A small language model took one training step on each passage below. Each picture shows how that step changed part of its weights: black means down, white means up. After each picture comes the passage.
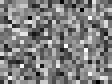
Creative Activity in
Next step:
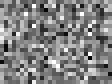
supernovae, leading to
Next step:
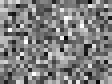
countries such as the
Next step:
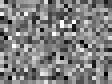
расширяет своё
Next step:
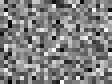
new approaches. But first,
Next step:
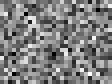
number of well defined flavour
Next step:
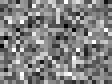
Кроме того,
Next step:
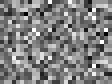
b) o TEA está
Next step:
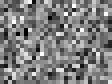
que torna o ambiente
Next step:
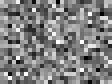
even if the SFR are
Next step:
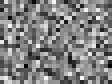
variáveis de massa de
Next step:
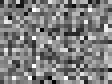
any pure GGHZ state
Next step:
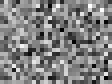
в CRIS информацию
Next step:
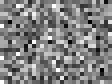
from our perspective, even if
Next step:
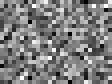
mulher Autopercepção
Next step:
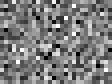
perilaku konsumtif
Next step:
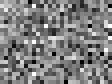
provided. In what follows by considering
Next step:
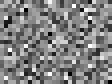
in design but without the Ge
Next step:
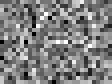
contribuer à réduire la
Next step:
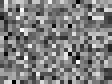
sababning oqibatida
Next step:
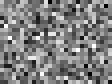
While in the former case the
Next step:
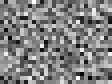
va ulardan foydalanishni tashkil
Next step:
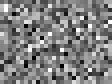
phase plate cannot be neglected
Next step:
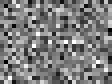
núcleo fundamental del principio
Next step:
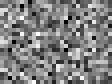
as verifying perturbative
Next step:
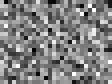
векторные операции
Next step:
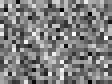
// Антология современной
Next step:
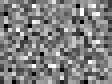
< 1$. The thermodynamic
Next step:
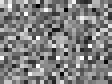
o outro genitor. A
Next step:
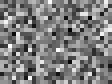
moddiylashuv jarayoni
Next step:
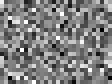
For more information on architectures,
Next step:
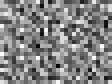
использует уникальный
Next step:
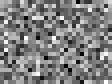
localized in the optical bands by
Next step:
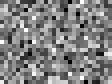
for Development in
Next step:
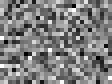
Baxter's corner transfer
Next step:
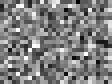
in Fig. 2a, wave
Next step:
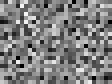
unique, global health reality
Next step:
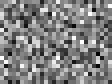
we have defined, \be
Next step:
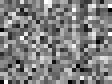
MUSE data cube
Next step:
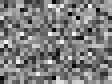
and requires much less communication overhead
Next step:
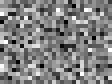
originates from quantum fluctuations of original
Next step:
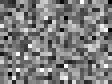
90 % i qishloq
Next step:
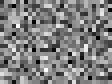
tizimida sportchilarning
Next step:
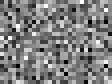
katta ahamiyatga
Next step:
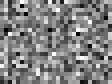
\quad \Leftrightarrow
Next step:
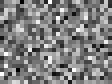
imkon berdi. Misol
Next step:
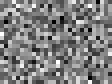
regions. Inferring the
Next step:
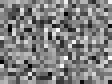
the spherical state $\epsilon =
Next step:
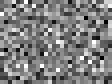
complexity. The cost differences are
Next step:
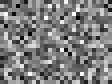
formation is truncated at
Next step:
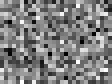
robust way to derive path choice
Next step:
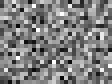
source. During the experiments we
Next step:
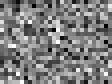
nicht, dass im Prozess
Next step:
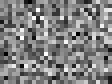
tia Júlia.
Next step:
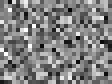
xalq maqollariga ilmiy
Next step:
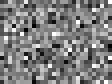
vaziyatlarda o‘zini
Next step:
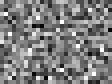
specified branch points having
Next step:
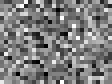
des diplômés,
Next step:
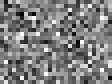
of Education, Korea
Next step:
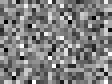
echter m.i.
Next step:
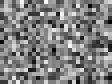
preparati ta'sirida
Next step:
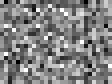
andere onderneming
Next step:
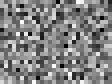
tidak dapat dipisahkan
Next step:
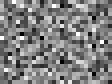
\begin{abstract} We
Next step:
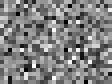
gradient in two parts.
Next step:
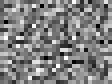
occurs slightly below \Tc.
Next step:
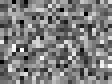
bir daqiqada kabi
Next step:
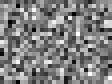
cold start and replace relatively
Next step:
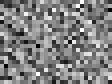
« [Les Français
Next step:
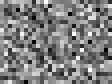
of robustness that the decision
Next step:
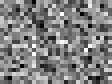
procedure the initial set of equations
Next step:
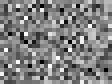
перед мощной
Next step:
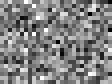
in superconducting systems relied on a
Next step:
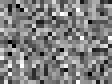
examine the goodness of the
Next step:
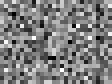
of the models begin to differ
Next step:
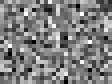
solvents). Recent studies
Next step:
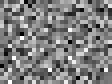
overview of the morphology
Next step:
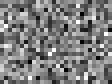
is a connection presenting torsion,
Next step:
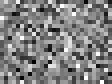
limit of the spectrometer detection
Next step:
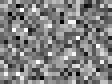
assuming PISNe and a
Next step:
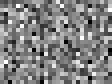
which we know that the lenses
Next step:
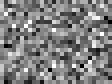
the surface whose travelling velocity
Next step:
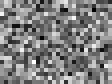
inflationary regime with this
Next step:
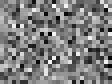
further explored the application of plasma
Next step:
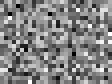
qo'llash ta'lim
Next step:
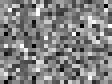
4 \bigg ( \langle
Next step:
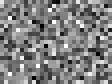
fight this threat
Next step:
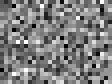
$\sqrt{s}$, but there
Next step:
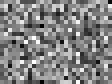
[O I] and to a
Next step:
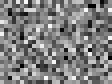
//Solution of social problems
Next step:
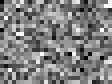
menjadikan dirinya
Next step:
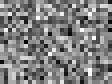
las instituciones del sistema, a
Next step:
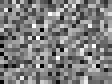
Nazorat guruhi
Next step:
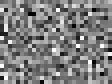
two fitting parameters, $\Omega$
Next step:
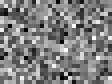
to the vast possibilities of
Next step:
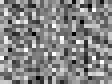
winstdoel onder de
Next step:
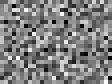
phase coherence. The effects would
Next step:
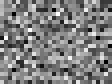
displacements of the
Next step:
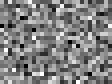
and fourth modes in the
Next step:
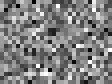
Educação**. São Paulo:
